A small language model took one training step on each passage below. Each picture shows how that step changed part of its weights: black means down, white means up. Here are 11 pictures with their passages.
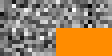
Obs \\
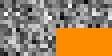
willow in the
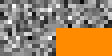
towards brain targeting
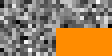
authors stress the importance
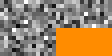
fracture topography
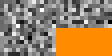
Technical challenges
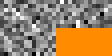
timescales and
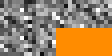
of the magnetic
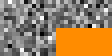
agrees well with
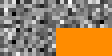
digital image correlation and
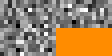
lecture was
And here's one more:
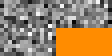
transform the entire food
